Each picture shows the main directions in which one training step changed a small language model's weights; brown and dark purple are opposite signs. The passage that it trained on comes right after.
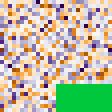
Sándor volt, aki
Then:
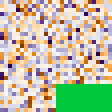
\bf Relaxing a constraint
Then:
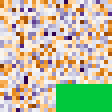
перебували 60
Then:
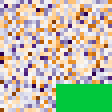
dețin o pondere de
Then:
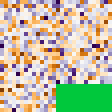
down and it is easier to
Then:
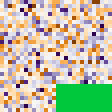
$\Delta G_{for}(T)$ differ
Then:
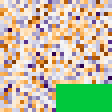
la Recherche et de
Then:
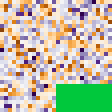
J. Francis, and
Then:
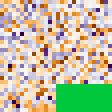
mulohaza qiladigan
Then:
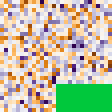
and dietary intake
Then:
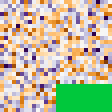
sourced teaching and learning environment and
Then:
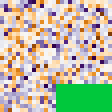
and Black Holes,
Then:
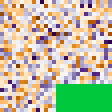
afetos e no compartilhamento
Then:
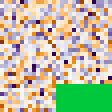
é evidenciado nas práticas
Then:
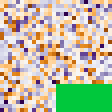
the study of Sammut et
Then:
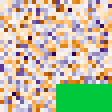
бири амалда
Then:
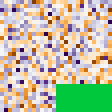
endosymbiotic origin.
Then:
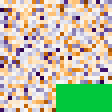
of the umbra, since motions along
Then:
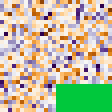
covered by the quoted
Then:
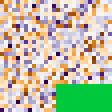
thereof). We also discuss why a
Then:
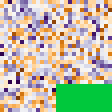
constitucional de derecho y la
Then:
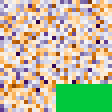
capacity constraints, we consider tasks already
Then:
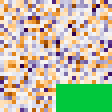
between control groups, outcome variables or a
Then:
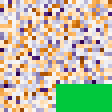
to measuring Ba/Fe
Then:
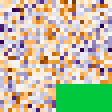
4. CONCLUSION The
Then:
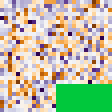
América Latina y
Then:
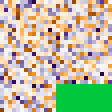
is demonstrated by the upper and lower
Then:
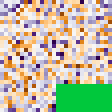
de supervisão contínua e
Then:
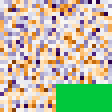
впливають на
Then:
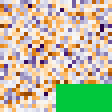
efficiency, and massive connectivity
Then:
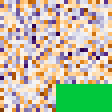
issiqlik muhiti,
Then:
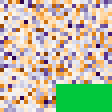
scale parameter μ normalised to one
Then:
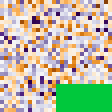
davlatning faol ishtiroki
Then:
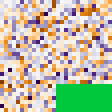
sobre a música na
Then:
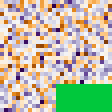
No visible problem areas could be
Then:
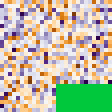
19 Frequentemente
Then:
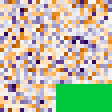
las prácticas educativas,
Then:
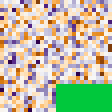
*J Cereb Blood
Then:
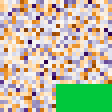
13th ACM conference on
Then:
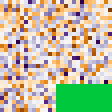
in terms of free particles, the
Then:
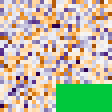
que ainda se formarão.
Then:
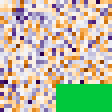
etayotgan makonga
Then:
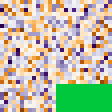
at the singularities of
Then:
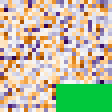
of speech. For instance,
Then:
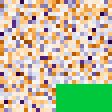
saltwater, and the creation
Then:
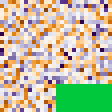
evolution of Terrestrial
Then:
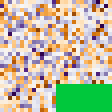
to participate in the study. It was
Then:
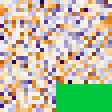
stratégie compensatoire de
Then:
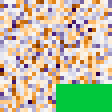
well as, documentaries and
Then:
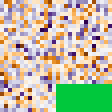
Fröhlich contribution
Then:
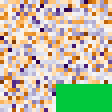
effectively use it in voluntary
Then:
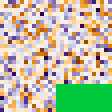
distribution of clusters. Left:
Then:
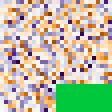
bases. \item Calculate
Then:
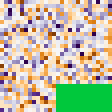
flare initiation and during flare
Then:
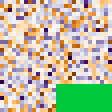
the $e^+ e^-\rightarrow
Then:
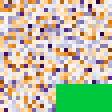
shoirning arba‘in
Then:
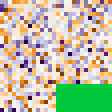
measure the precession of the
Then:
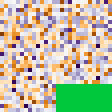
ainda: “*Já o
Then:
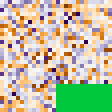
Mabberley D.J.
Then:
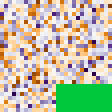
discrepancies in their
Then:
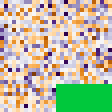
Learning in Engineering
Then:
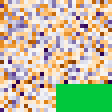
to the multi-domain state as
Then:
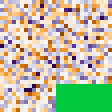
globally convergent, and
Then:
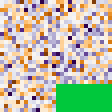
trying to find an opportunity
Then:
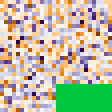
the conjugate gradient
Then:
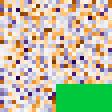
single star value. Interpreting
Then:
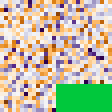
of FAIR Digital
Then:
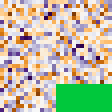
experimental data for $\beta$ excited states
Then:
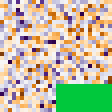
go with them, whereas having a
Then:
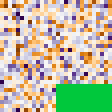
Offers (IPO) in
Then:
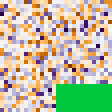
draft. LJF:
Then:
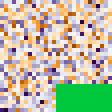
examples of indicators that can be used
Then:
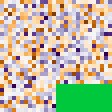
overlook the labor market needs
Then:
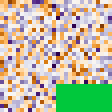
DE JANEIRO
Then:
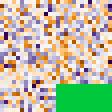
innovation, creation of employment and
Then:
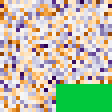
to meet the information needs of all
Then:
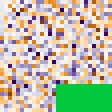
case because our result is strictly
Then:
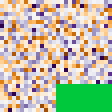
activities. Evangelic
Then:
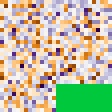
models with non-degenerate
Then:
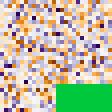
two options can be considered in relation to
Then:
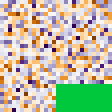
reason for $\sigma_s$ amplitudes
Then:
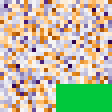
load balancing strategy that
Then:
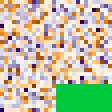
de universidad pública
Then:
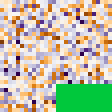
many papers have proposed different schemes for
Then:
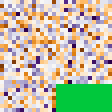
be too small to saturate
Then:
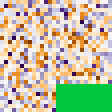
system. The change rate ($c$) is
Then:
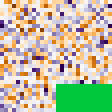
palmare typologische
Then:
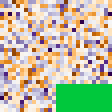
him to people of high positions
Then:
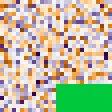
the performance, in the last row
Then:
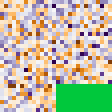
| | A large-scale change
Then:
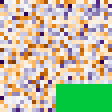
if this region of reduced contact number
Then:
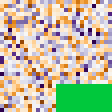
the relationship between the media and
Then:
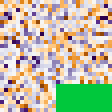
depends on the magnetic field configuration and
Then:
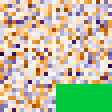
the aperture difference shows up clearly
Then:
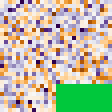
everything. "I use the
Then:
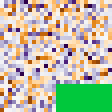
$\epsilon_{i}$'s are the
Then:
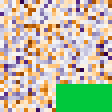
0, 1]$, the boundary of
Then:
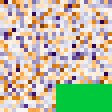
um meio pelo qual os
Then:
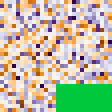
is important to not waste this knowledge and
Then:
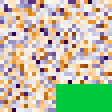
and reconstruction of a memory,
